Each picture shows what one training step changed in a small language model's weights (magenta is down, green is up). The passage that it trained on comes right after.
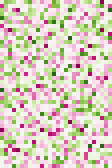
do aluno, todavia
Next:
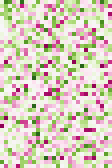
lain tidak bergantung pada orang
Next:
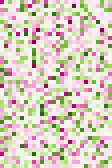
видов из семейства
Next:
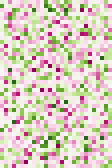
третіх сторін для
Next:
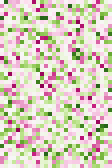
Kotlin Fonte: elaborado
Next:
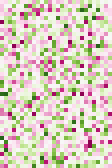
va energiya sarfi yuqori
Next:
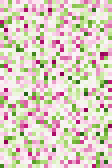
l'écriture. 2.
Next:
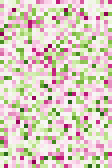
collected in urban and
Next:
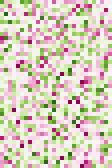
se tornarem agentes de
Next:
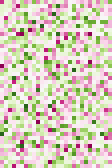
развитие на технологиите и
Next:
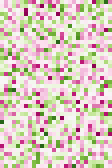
qanday og'ishlarni
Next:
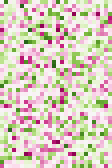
ishga tushirish uchun operatsion
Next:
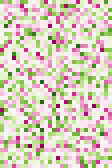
GAT texnologiyalari asosida
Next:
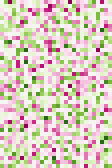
зменшується споживання
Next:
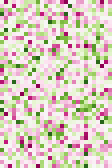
que ven desde afuera y
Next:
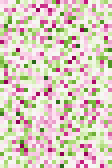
sifatini tahlil qilishni o`rganish
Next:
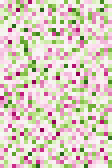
y desventajas que
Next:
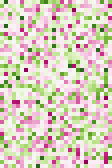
on its agrotechnical
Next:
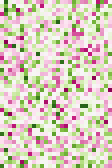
Chevallier M.,
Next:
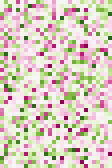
publiés dans cette note sont
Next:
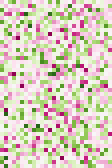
негативні тенденції
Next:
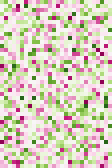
інвестиційних проектів. На
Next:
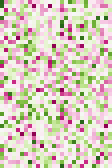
transformación social y el bien
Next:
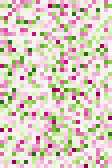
культурний ландшафт.
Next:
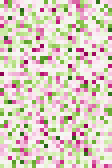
A luz que impõe
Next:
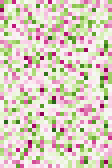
las artes visuales en la transformación
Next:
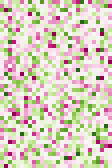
- Mundell Mango,
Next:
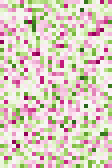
Ushbu tushuntirish foydasiga,
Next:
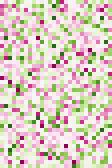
mumkin. Asosan sonli
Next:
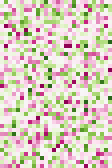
періоду та функціонував
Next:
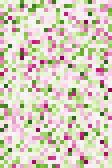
and world cultural heritage, and
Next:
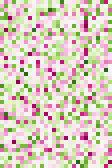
Hanoi: Statistical
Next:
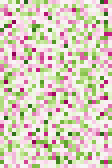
fizică, unde
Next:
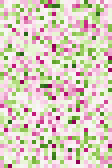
Journal of Science and Technology,
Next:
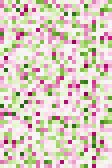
num estágio de separação
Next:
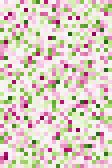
terlebih dahulu
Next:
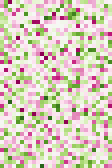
CELs, lo que representa
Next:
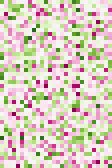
Dilmurodovich D.
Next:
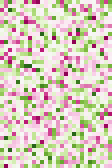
yetib bora oladi, uni
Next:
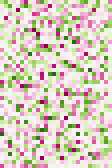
настаје у субјекту,
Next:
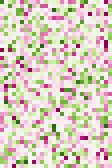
para fomentar una comunicación
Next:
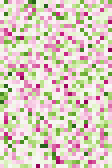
o descrédito, a
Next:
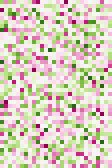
do projeto, como tutora,
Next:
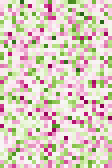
va tinchlantiruvchi
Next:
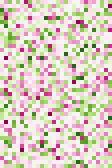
souffrent aucune
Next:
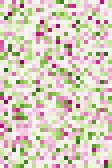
(Ferreira, Dos
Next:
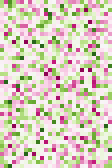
Qisman izlanishli
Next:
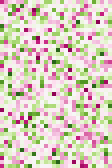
proteína que contiene
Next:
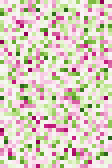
ostki dukkagining
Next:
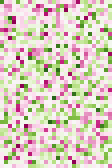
kapsamaktadır. Bir
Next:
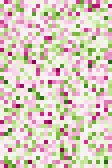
grafigida); -
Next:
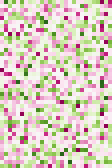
van de bedrijven,
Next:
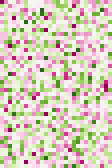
I. I. Xiva
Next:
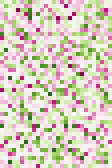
ao longo do tempo vem
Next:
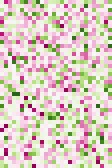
et sont aussi riches en
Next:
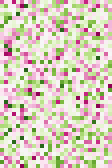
Prevalência e impacto das
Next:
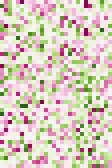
la modification de la
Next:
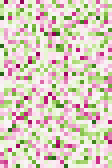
diluir, precisamente, la
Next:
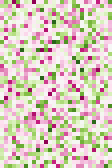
aralashtiriladi; 2)
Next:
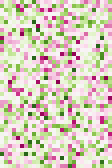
وقسوته بالكثير من
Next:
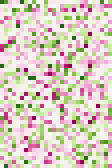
atomlarining murakkab
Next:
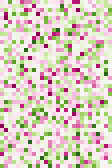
Darslik. – Toshkent:
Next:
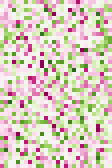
o‘zi yashayotgan davlatning
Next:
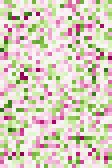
Study Conclusion):
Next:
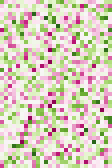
записи); выборочный
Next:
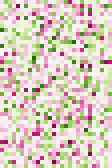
того, из какого языка
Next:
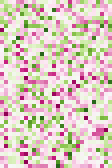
del tallo. Ello implica
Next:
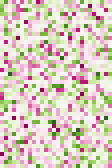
yenilikçi bir
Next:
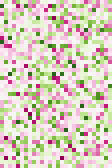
podem ser classificadas como
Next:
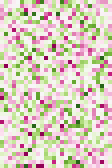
Польща* Лідерство
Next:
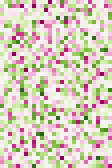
talabalar uchun yangi imkoniyatlarni
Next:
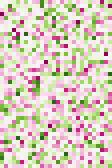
технологій, що дає можливість
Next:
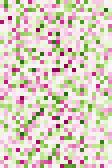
диспансерида ва
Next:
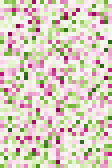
khususnya Belanda.
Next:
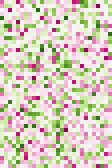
and Its Significance
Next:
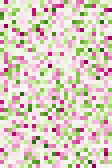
ponto satisfatório, que ponha
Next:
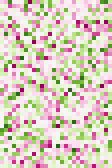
ВГС близька
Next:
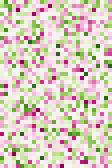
західної цивілізації;
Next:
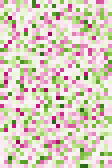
темпами реализуются
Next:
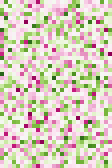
á b'scarme,
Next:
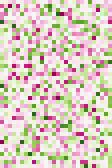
силовые факторы,
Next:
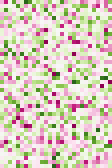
[4]. Застосування в
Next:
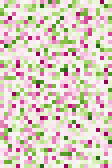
*Acquedotti tra
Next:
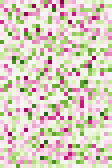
а также их влиянию на
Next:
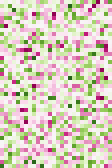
lichinkalarining hayoti
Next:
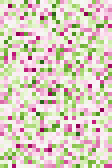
hudud bo‘lib qolgan
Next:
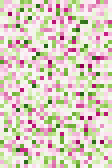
ta'lim didaktikasining
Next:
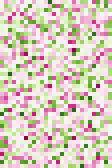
Javoblar: 1)
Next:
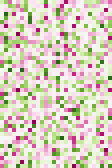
social. Se concluye que,
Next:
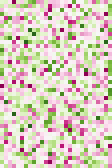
Update on Pediatric
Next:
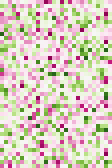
pode ser considerado alternativo no
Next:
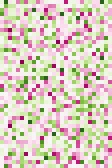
cerca de 25% de atração
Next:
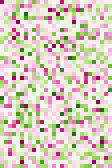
подход был предложен в
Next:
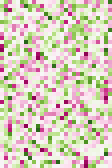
de colágeno e
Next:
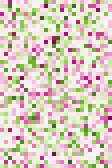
stressli vaziyatlarda
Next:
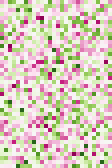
Abu Hanifa
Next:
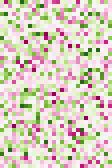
da artéria ulnar,
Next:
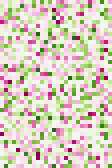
larg și cercetările
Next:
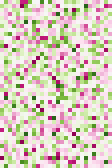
хизматлар учун акциз
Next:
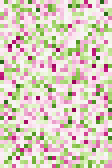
Obviously, the
